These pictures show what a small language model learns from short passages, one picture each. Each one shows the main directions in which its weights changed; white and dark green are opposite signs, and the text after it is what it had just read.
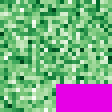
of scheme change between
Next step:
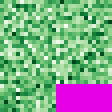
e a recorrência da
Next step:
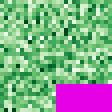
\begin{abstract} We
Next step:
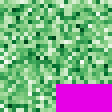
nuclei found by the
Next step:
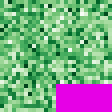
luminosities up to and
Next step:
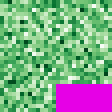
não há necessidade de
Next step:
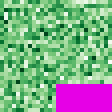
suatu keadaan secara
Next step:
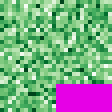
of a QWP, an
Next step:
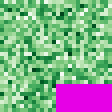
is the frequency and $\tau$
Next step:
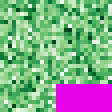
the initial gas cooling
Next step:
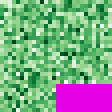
zum Beispiel die
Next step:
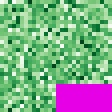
da região e de forma
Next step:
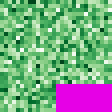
O $s$ states). For
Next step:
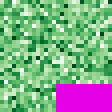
require that \begin{align}
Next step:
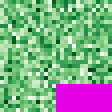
where $p_{i}$ are prime
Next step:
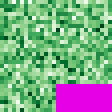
to candidates: one
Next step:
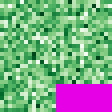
olimlarining ilmiy
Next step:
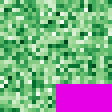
images at separations
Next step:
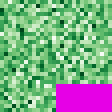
raboti 350 ga dan
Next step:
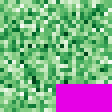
doing so, design-in
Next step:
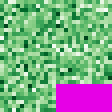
donc tranché :
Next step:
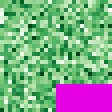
the SZE/X-ray with
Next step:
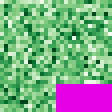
Qushboqov S.,
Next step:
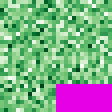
muhojirlarning turli
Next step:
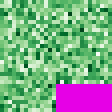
element with the same name in
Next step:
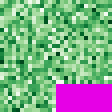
на устранение
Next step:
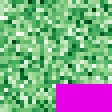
choses abjectes
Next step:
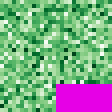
potential decreases in all directions,
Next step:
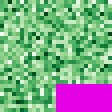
Evaluation panels should
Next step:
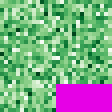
- інвестиції,
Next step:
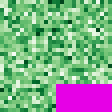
turli jihatlari
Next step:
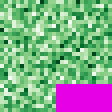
hierarchy is robust,
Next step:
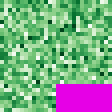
in the literature. A
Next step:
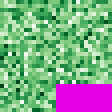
In the VR condition, to
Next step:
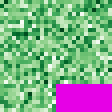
but the modulation is still
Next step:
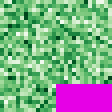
Autors.* (E.
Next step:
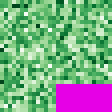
Masyarakat kita
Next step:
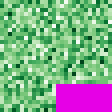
essential singularities at
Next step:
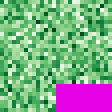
masala yechish
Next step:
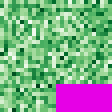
and the Pugh ratio over the
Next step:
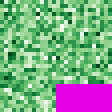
this clumpy torus,
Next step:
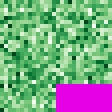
extractante. Se
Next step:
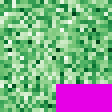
space and time, we see that there
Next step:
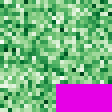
Only if the field is
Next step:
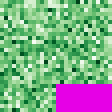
orthonormal basis and are the
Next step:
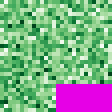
which is currently still in
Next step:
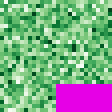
es una hormona
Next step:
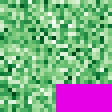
from the estimated values in
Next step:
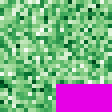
на деятельность в
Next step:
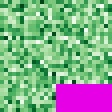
the halo to be in closer
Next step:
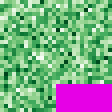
туризма, в
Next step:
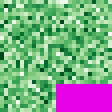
доцент, доцент
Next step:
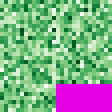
occorre ricordare
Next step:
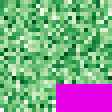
in. Here is a quick
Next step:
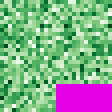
$K$) extracted from the
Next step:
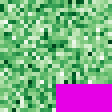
noise and systematics.
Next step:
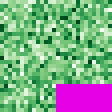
Vargas Blanco,
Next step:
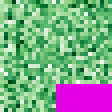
fundamental parameters. These
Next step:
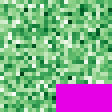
energy \cite{Humar11}.
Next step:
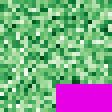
Rost (Eds.),
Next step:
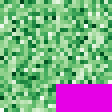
evidencia adaptaciones
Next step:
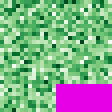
written as \begin{align}
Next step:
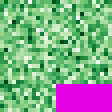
saroy, hovuz,
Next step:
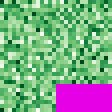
las complicaciones de la
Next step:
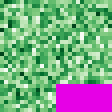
olarak, yapay
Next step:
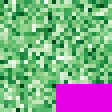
configuration of the proposed
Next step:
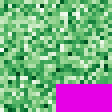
Cambridge University Press.
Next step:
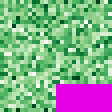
un sistema de costos
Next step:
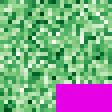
Ijtimoiy fanlar
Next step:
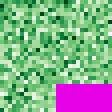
scheduling mechanism
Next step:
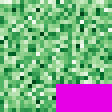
Li, Q., Wang,
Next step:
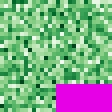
er klar weiss, was er
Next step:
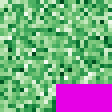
aniq ajratib
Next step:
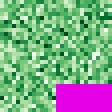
compute the sensitivity
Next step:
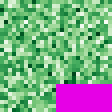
cost of execution.
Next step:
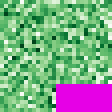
their spring vegetation at
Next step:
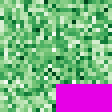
in the second discussion on this
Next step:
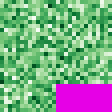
due to the SIE, a
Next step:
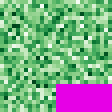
sector \begin{eqnarray}
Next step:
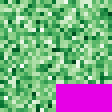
segurar a laje,
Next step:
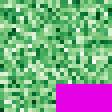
(proliferation) at a
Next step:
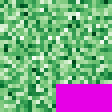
(SCI). Proposed
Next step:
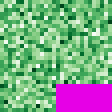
items, groups 3
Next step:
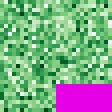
portal DM theory
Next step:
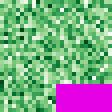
are close to being deficient
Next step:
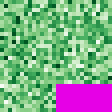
regions of the space time.
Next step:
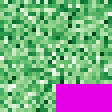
belongs to the DIII
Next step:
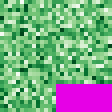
tijorat banklarining
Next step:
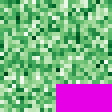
Multidimensional Graph
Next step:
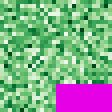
In panel (b) the
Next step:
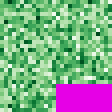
the new basket (error
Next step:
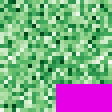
a constituent part of the
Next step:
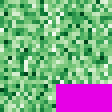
reads: \begin{equation}
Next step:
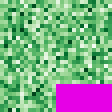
has minimal communication
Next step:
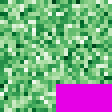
situações, não possuem
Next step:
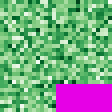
might suggest that in the
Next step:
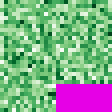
Johnson, Phys.
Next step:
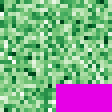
UPV.* Cuando
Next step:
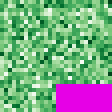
clear that a crossing of
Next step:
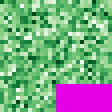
aparece como fecha de
